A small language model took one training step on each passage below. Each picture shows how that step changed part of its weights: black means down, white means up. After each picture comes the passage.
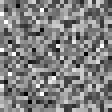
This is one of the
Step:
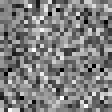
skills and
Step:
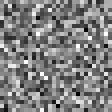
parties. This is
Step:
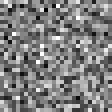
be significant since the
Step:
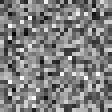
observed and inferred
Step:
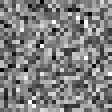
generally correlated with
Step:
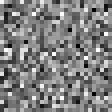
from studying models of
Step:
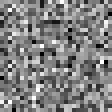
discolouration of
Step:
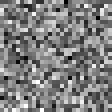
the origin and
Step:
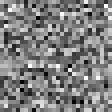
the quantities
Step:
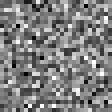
of nodal values
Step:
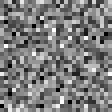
framework that
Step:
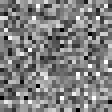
to learn."
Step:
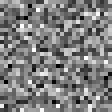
mostly by slow
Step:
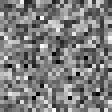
evolution $\Delta
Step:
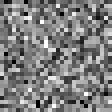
multiscale method can
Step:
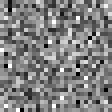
Z)$. Thus
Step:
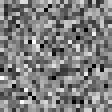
the communication of
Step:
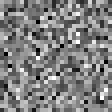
fixed point state of
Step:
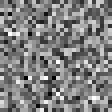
than four or more.
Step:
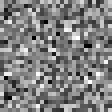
acetate (as
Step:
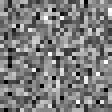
suggested by the
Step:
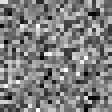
or without prominent
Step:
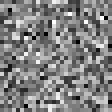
abundant as are
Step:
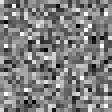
in SFPR
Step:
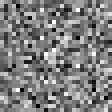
However, in order to
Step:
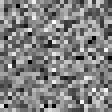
For instance, to
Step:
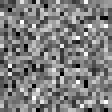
and economically
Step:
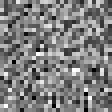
on a typical
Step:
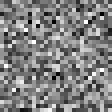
out a caveat
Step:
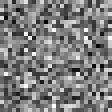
improvement, our
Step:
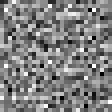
to LinkedIn
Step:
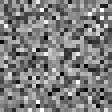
also plot the effective
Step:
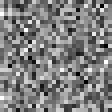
2$ Gyr
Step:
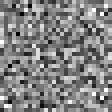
Nurses working
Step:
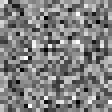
each arm. In
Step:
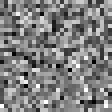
regime of equal
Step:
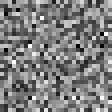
conditions such as type and
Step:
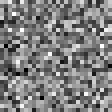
performance of the proposed
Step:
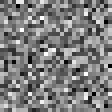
decomposition with
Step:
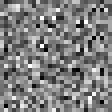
autonomy at
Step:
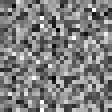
available online.
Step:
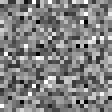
root formation in
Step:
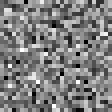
and Gautham
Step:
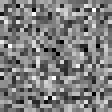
gestation, there
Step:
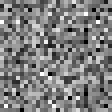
twin is a
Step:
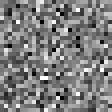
cell, containing
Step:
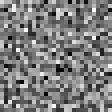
other destinations
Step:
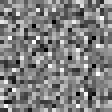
trapping of the
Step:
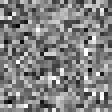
or screening or
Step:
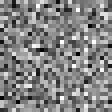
tourism, which
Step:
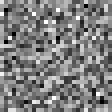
nodes that
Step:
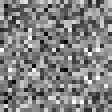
the earlier
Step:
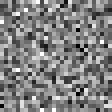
of this study was to
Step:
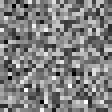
to the problems that
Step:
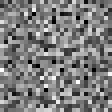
to numerical methods
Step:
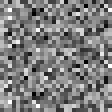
).In this work
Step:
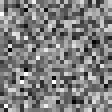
For the element
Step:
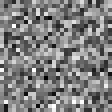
the wave has a
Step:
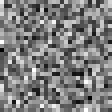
\] Therefore,
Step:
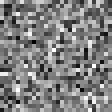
variability in the
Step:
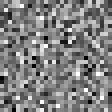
resolved along
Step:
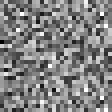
that occur in
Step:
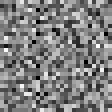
most important factor determining
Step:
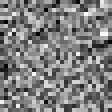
in Central and
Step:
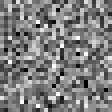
and audible
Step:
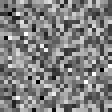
of the specifications.
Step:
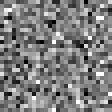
standard and contributing
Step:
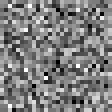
the disk.
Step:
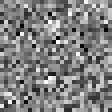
is \bea H
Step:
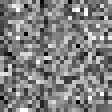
to Mirror
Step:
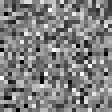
that cover possible
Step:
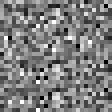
electron energies
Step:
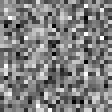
the "CC
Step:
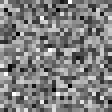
is known.
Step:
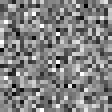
High foot
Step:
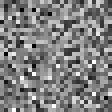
walls are
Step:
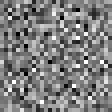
and hence the
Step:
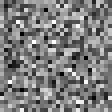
we have analysed
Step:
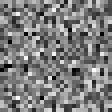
of a transitive
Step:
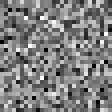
phase transition in
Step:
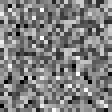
Conclusion: The
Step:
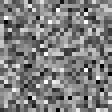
target frame
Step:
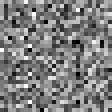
age, or
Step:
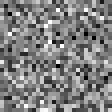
up savings in
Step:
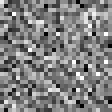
in U.S.
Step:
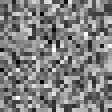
of client needs
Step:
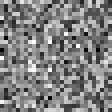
advantages in
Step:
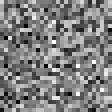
For example, the
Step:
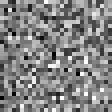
shown to reduce
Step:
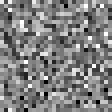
points. The
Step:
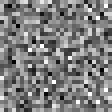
data. Also,
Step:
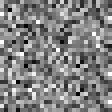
\\ \hline $M
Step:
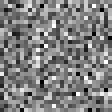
superficial acral
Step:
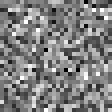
obligations to
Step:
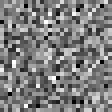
the zero energy
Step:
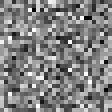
1 Constant for
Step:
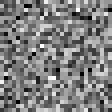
changes and on the
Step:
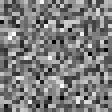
contexts, we
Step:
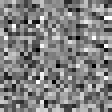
for pigs and
